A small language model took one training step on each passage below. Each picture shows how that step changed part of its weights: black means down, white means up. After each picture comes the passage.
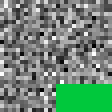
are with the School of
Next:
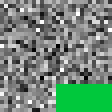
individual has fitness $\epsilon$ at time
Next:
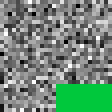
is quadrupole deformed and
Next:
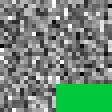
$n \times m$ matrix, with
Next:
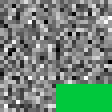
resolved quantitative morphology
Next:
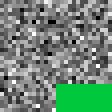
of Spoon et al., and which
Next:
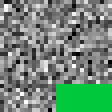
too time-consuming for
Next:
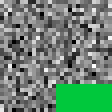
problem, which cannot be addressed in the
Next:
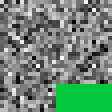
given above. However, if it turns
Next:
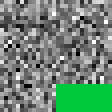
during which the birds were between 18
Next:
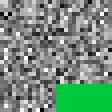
heating sector. No specific financial interests
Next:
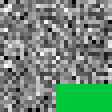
differences in resting plants of
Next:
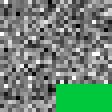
and the optical intelligent unit can
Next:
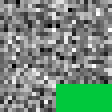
indicates that the model with optimal features explains
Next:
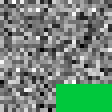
an innovative way to learn from different
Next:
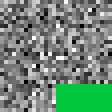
in various fields such as archaeology,
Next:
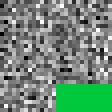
is its versatility, being
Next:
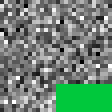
(Marin and Buzescu
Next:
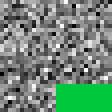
to the formation of highly toxic and
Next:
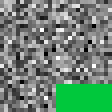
of engagement and coherence, and her
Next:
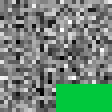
that the proposed algorithmic mapping is both
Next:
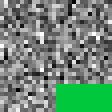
were only applicable to the domain's
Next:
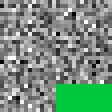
advantageous calls on
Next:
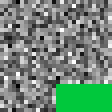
management. This is manifested by
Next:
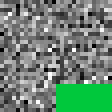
room temperature and 1ml of
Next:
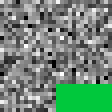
building blocks for enhancing learning skills
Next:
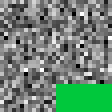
in a nonlinear medium. The effect
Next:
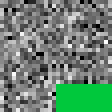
\`a partir du
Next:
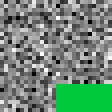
observed $\kappa_H/\kappa_L
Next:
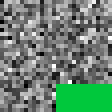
for the use of a ZrN
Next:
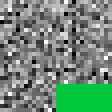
distance estimations and positioning. The proposed
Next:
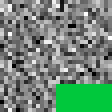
study and process: the researcher, the
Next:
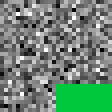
Remotigue Central
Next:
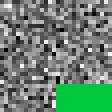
contrast, when IOFs are not
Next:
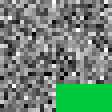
$t_3$. The effect of increasing
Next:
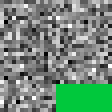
\footnote{In addition to the basic
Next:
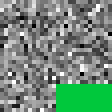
from $N$-particle state by
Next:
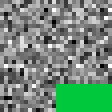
the X-shooter
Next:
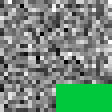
adjustment on an equatorial
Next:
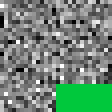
Chi-square was the statistical
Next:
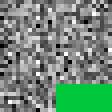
though practical wisdom has this
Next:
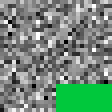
and improper agronomic practices.
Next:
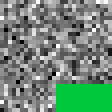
Again, for the choice
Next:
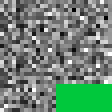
and Innovation programme under
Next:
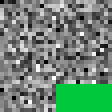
fidelity approach have been reported for
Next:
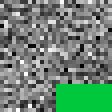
regulatory scrutiny and
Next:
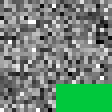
v_\wedge \PP \
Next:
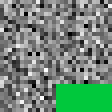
infrastructures, enabling efficient means to
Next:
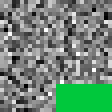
treatment wetland (TW) using
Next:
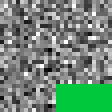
is defined as the state created by the
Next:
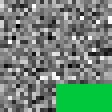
soul," that is,
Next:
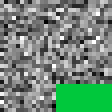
be due to the variability of
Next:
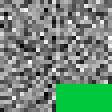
the superiority of one of these over
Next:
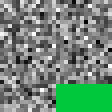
rate may be due to the fact that
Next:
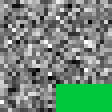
to single out subspaces or
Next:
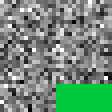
Chronic fissure in ano
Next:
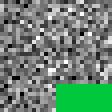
(stated in Supplier
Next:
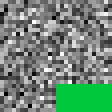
Collaboration], Eur.\ Phys.\
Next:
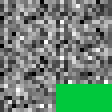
IN EGYPT AND
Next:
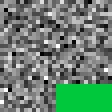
and been treated. It is
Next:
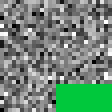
mixing matrix should also violate CP
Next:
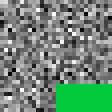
managers—rather than the
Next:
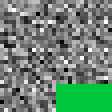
Govt. Hospital,
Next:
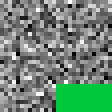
relevant information on the electronic wave functions and
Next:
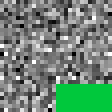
and that their concentration is sufficiently low
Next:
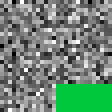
ago. As a result of
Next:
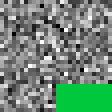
such as local ordinances or
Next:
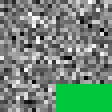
A neural network approach to lambert
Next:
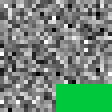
interest rate is rising, the following would
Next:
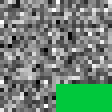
-axis, without significant rotation
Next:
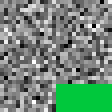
3.} It follows from Fatou's
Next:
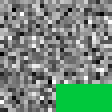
with simulation in prelicensure
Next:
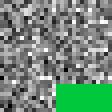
the experiments: MV GB GR
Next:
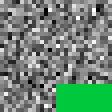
more actively involved in the economy,
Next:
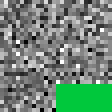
were raised. The coverage for
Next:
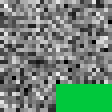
performance in DL accelerators due to
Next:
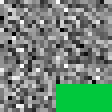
hand, software components with a low
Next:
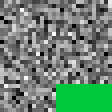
dissolves readily in
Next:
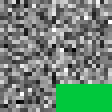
that mimics the behavior of
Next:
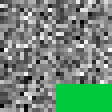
Saperda boeberi
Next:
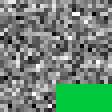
on their preparedness and challenges
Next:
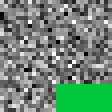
implementing them in production software.
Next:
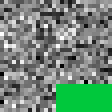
switchgear unit from
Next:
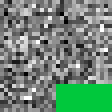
220 \\ ave. current
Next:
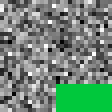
Var, IR, X \\
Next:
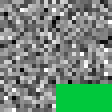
the same Green function formalism as
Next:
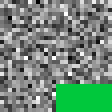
gives the asymptotic form of
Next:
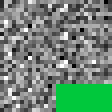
irrespective of preexisting
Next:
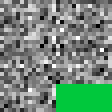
about the demonstration of teachers in the
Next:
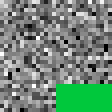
spectroscopic observations and detailed
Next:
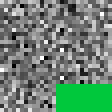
proteins, amino acid content,
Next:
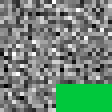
this question, the project is articulated
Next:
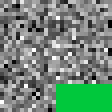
to match the value $\langle
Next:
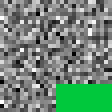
PSs only for high temperature
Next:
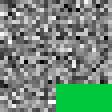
can inherit stereotypes
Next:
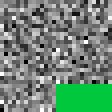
this response was not coming only because of
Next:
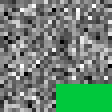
\text{ yoki }
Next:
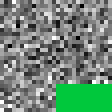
cognitive dissonance negatively
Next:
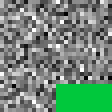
Pb-Pb collisions at
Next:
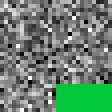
fungal species colonising
